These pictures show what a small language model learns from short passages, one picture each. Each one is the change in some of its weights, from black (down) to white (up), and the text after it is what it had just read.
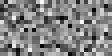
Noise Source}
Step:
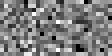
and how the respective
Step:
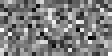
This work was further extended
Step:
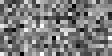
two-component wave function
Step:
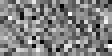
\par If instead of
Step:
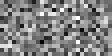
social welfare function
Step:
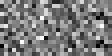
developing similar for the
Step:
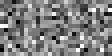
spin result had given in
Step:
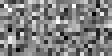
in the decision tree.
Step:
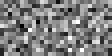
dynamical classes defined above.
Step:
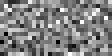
to pose this
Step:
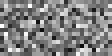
are indicated in the
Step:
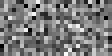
CBS of light,
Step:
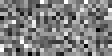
conditions imposed on the
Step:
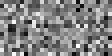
for traditional optimization algorithms to
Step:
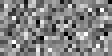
and GitHub
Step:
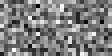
the two additional pairs of
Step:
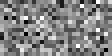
$t$ dependence in
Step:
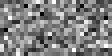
Most time is
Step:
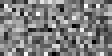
on the one hand,
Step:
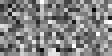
horizontal line in the
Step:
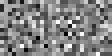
that our experiment has better
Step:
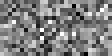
action of~$U$
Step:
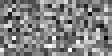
infrared camera
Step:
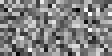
used in our evaluation
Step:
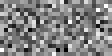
we use locally periodic approximation
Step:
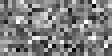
Astrophys. J.
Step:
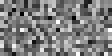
which coincides in this
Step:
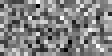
the user to specify
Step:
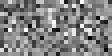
This curvature is due to
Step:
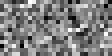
from neighboring areas starts
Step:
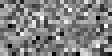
for you to know
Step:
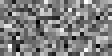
splitting is large and exchange
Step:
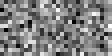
numerically compute the overlap
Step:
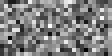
to six independent charges
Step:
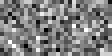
vector-like fermions from
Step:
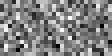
show the dual structure for
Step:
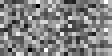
the intermediate regime one can
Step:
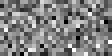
there is no way to
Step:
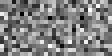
which considers the Mn
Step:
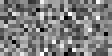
switching, defined as a
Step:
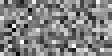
presented, $\S
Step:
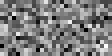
shift are typically much smaller
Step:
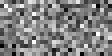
in the absence of other
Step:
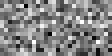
476 sources in the
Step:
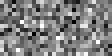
broad resonance. We
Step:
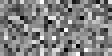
LCDR trips
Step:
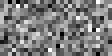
organized as follows: In
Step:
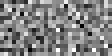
on its title and
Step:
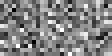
potential minimum in the center
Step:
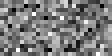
Gordon equation which
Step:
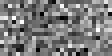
foundation. DFT
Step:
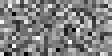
we will now outline
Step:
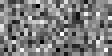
the $\gamma \gamma
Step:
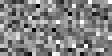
the fundamental behavior of the
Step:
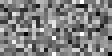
It is shown that the
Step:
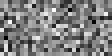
white crosses indicate the
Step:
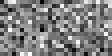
in order to favor
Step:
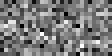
dimensional particle subspace
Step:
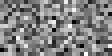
absence of gravitational torques
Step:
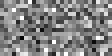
used to deduce
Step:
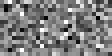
within 5$^o$
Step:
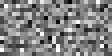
by a laser source,
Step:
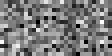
modes, and each mode
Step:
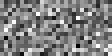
environment is optional %
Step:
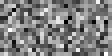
therefore then conjecture
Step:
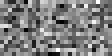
ratio between the longitudinal coupling
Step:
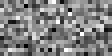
2 clears the gate
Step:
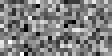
the scalar susceptibility. The
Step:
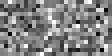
This has a finite
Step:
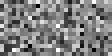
the stationary proton spectrum obtained
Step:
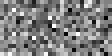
and H.G.
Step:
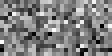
profile updates or
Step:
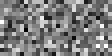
(i) for an
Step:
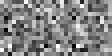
present paper is organized in
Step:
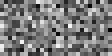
our proposed simulation model on
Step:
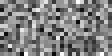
conclude that all configurations satisfy
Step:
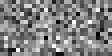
find remarkable agreement between
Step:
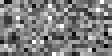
extend and improve extrapolation
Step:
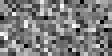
exit border node
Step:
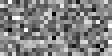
was sampled with an external
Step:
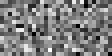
controls that minimize
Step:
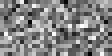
in m. By using
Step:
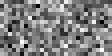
the two photons can be
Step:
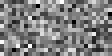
the position of the feed
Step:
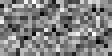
at TTI
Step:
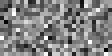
and $2$. Therefore
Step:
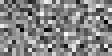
increases firstly and then
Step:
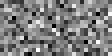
nine new sources within
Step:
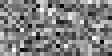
For propeller
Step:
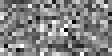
contrast, 6G will
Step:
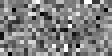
PV array published from
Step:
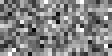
dimensionless parameter, \beq
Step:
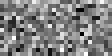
be important. Indeed,
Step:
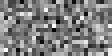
Lett. {\bf
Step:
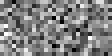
momentum space. Furthermore,
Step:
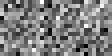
of Physics and Astronomy,
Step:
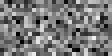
counters. Type I
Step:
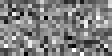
staggered lattice
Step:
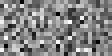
for calculation of configurational
